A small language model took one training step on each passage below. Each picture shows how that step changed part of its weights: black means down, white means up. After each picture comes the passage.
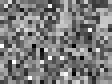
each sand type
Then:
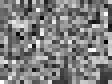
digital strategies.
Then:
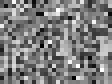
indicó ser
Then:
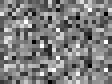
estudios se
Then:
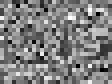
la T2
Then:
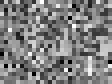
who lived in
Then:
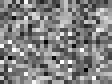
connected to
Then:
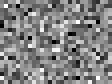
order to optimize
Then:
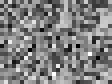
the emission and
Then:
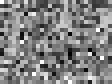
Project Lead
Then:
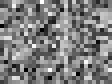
Une autre
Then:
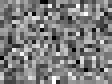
25 leading
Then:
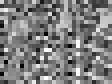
The questionnaire
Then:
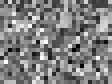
special in that
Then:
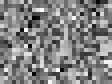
orientações mais
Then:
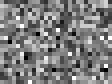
с которыми
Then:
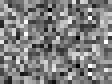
Figura 3 se
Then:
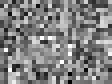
focused on the
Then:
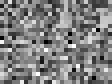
the first day
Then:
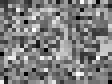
of informed
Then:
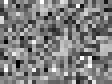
between Russia
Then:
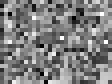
op *ik*
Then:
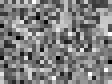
of having
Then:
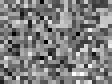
made up the
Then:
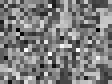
this figure is
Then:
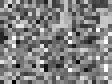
preparation done
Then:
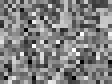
into practice by
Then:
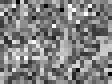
children in
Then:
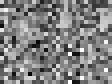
The goal of
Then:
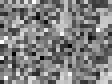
of the CL
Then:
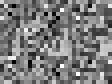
allow the natural development
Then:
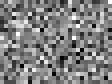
industry was all
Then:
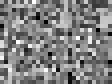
of Life
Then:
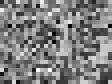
first facies
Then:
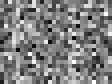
process; and also
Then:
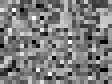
be conscious
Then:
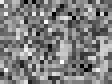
ardere e
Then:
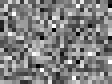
applied to models based
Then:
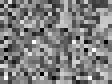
the samples were
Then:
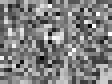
Released 6
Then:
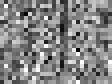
means by which
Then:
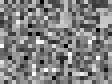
could be gained
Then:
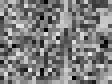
análise de
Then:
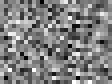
paper, we
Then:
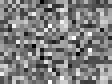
area. The good
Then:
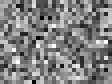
asosiy turlari
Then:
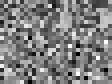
this study are available
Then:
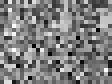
on Figure 1,
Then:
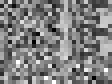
the last
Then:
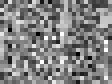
are considered as an
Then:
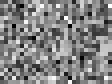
and combating
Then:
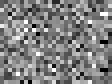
loss in
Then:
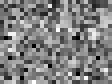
this step,
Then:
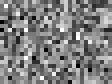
suggesting certain
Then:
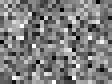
фактора /
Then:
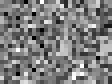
disponen del
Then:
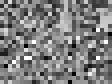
the frequency of
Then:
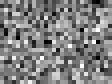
non umano*,
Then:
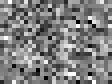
Section of the
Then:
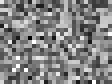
Weight in
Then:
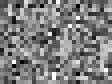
this topic can
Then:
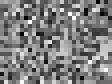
getirir ve
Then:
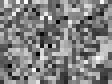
birth in
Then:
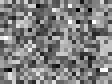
Solar System materials
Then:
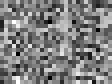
literature deals
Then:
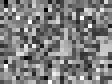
sentence is
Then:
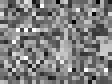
in the cuticle
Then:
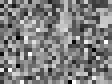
the whole
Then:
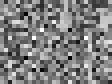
weaken the
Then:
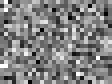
research plays a
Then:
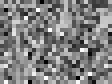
time periods,
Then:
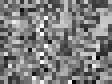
when compared to the
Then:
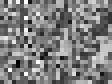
proteins into
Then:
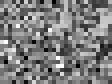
to determine
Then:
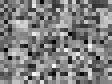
work did not
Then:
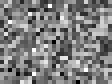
students work with the
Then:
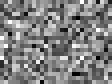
relationship was identified
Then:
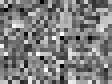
increase. C.
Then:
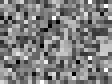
de orçamento
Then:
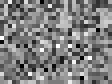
there are some
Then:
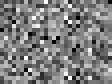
documented that
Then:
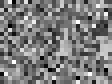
the existing method
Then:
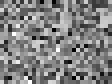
to adapt to
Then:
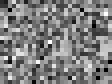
fazendo com
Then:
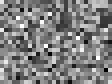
ему не
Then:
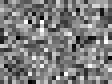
una tarea
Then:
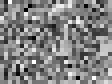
and peer
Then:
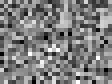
the research profession
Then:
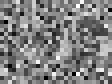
the corn sample
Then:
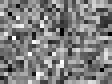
года за №
